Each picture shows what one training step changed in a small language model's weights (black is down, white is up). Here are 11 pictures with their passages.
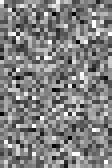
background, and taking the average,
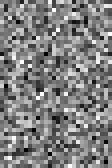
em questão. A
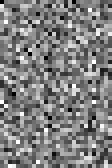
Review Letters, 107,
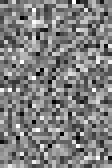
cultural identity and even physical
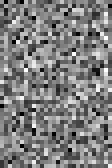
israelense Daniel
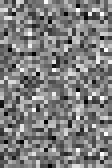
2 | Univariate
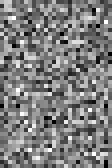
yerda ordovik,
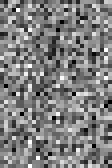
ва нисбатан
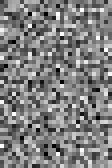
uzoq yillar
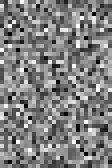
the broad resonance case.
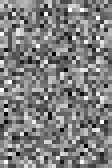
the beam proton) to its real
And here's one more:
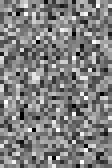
The fit was applied to a reduced
